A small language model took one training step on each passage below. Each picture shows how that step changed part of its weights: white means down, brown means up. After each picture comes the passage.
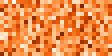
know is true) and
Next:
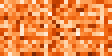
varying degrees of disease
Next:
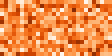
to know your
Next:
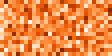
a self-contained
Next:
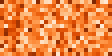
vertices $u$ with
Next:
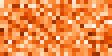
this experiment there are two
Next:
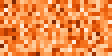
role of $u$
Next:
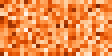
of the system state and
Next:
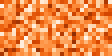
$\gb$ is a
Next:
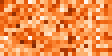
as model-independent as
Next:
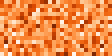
It is possible to improve
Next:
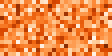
$\Theta$, has been
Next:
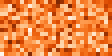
the general case.
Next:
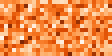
is formed by the
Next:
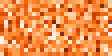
system architecture Crawling
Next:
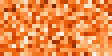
the translations used in
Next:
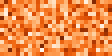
conserved whereas the
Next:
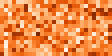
findings showed a highly significant
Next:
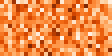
materials indicate on strong electron
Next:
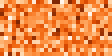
driving frequency $\Omega$
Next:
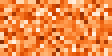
back immediately when the signal
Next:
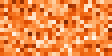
we show that they count
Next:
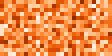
structures due to the
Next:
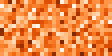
\ \tilde U
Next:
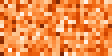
$% U\subseteq
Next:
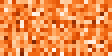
dataset's test set.
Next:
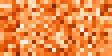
power and the cost associated
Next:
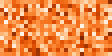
However, this technique requires
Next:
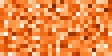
When two cracks
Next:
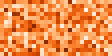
satisfies the following identities:
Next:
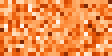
should be oriented towards a
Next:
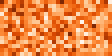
the convection
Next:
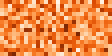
the frequency of the
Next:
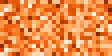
a ten year period.
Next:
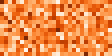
index summation. In
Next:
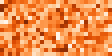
in Figure 2, where
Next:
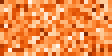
(between publication
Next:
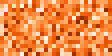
Using that $0<
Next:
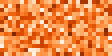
subsequently the expected
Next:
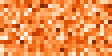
one-component models are
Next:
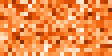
possesses a negative
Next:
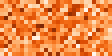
by these three external
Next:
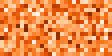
amounts, most
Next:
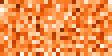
prima di Hart
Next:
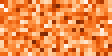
zero ADM mass,
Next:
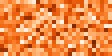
that enforces the
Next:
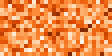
the gradient expansion of the
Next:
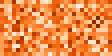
elements of minimal dimension.
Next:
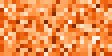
analytic number theory is
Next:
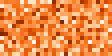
constant $\sigma$ such
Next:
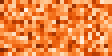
on $X$ defined
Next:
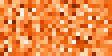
\subset \subset
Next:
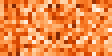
undertaken by individual
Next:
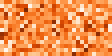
In contrast, the parameter
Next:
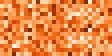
models the amplitude of the
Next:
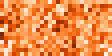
and with increasing hardware,
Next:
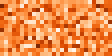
of information that can be
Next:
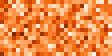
is not well known.
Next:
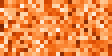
following form (see
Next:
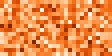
of methodologies,
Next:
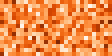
main organizer and
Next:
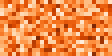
the specimen was
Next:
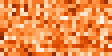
- Symptomatic treatment
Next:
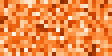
points out the difficulty
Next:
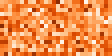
level of convergence (see
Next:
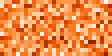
one can perform universal quantum
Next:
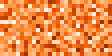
short overview Much
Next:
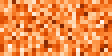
forecasts with
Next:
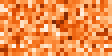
HIV PR in
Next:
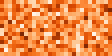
factor of a few.
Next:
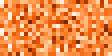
The silica polymer
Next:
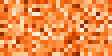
Excel sheet
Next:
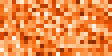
involved in the disease
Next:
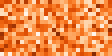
of the energy levels within
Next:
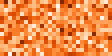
not spoken about
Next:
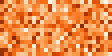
if and only if there
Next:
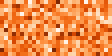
used (Fig.
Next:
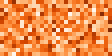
teaching physics using the
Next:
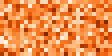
a highlight of the research
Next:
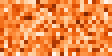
that if $\chi
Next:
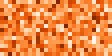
mean curvature at that
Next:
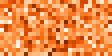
we find, with help
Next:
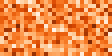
institutions over the last
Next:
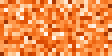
allows transversality.
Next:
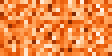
$A$ over
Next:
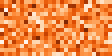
we do not assume
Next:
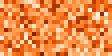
Note that any two distinct
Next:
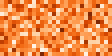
the resolution of our simulations
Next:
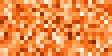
groups of the lattices
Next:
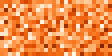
collection of identifiable
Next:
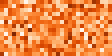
eye tracking and
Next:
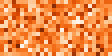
offerings to retain
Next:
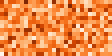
declarative and
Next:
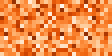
having to deal with lower
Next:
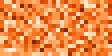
In this case the probability
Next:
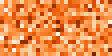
currently being taken by
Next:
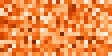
on the recoil
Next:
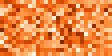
the group service and for
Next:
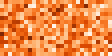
it is enough to show
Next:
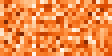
\text{ for all
